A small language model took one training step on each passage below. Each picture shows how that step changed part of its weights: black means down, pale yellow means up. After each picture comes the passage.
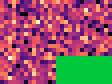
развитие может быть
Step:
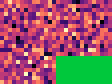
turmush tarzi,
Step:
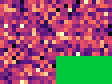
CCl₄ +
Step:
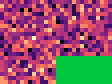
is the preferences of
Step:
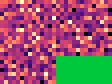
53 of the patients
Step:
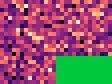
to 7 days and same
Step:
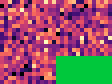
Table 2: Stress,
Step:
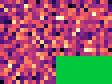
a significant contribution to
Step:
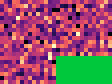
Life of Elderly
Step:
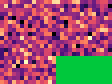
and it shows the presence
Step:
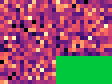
third place the
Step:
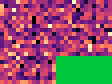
tashkil etish bo‘limi
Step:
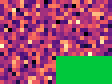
to listen, understand
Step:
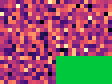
en tenant compte de
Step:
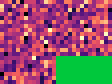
Proof: Consider that
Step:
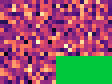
intelligence as a
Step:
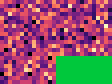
своей практике
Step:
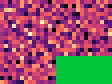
of their classroom.
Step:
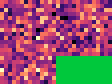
om studenten meer
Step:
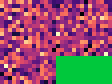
identifiable units for
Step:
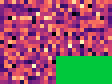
consists of improving the
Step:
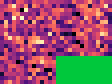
on international laws
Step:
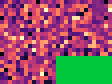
bad breath.
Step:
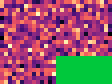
water has a slightly
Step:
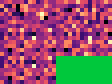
in the text of the
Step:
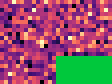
in such a way that the
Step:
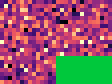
gama de possibilidades
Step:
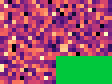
all authors will
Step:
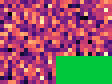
que dota de
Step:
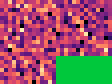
para a do desporto
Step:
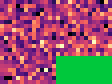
different orbits to
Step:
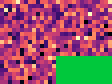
major findings of the
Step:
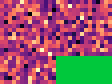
Local damage
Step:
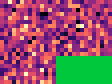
kunda printerlarning uch
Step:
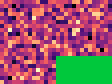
to use a captive
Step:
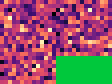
the effects of instructional
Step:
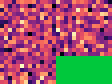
and replaced with
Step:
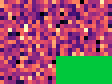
access regardless of their
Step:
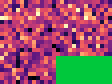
is possible to overlap
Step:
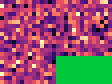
liquidating and
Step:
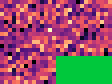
VO can be made
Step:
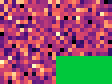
or contracted by the
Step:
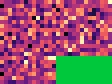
who have English as one of
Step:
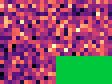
определение подходов
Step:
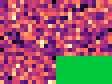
inicialmente a
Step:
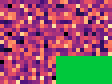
siyosatni eng
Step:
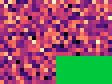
sua proposta – e
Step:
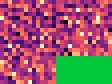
provided by your
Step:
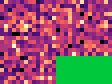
Arastuning buyuk
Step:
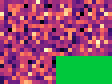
lithium and waste
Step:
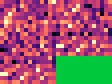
was aimed to assess the
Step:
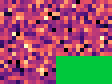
in het belang der
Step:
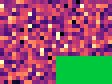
Dokoni A
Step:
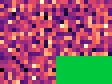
science Applications.
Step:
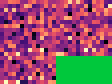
constatat că
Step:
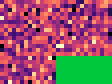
It is possible to reduce
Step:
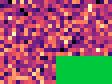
preciso comprovar
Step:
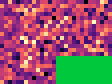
resilient self in
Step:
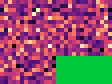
у мужчин
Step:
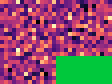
va inson xatosini
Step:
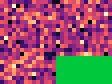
had gangrenous
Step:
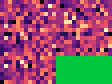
production of calcium
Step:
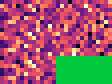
- - PSO
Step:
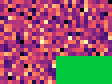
lo mismo que decir
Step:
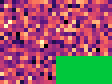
in case of leaves
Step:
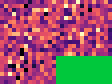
intérêts des
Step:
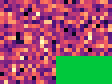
eligible subject among
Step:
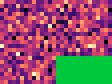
not for the love of
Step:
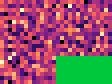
achieved by offering
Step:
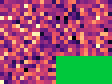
enseñar a
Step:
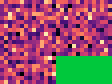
that only 50 percent of
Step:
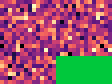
with dismay the
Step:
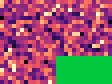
explicarte las
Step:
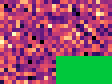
lo que podría
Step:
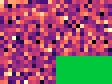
decision making process should
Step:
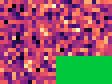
El elevado LC
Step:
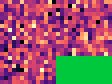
arte, en el
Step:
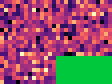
each other in online
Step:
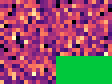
absorptions at
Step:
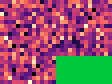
latter were also obtained
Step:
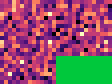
Ehemann, von
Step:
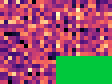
on illegal
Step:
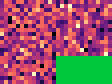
and perivascular
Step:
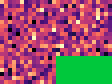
already subject to
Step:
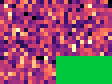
character is observed to be more
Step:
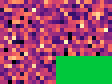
investigate in this paper the
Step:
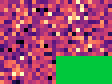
teams for their
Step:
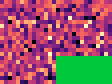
da década de
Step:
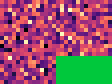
greatest advantage
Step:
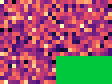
symptoms and
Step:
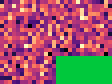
fuel consumption as a
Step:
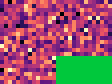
review. Jornal
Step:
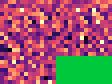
saved: -
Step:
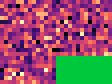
to recognition,
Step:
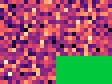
In our case we have
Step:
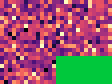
– понятие
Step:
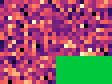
The questionnaire is
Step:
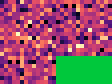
of the bodies that
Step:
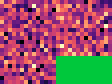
classified. Their
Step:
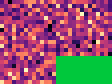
small asymptomatic
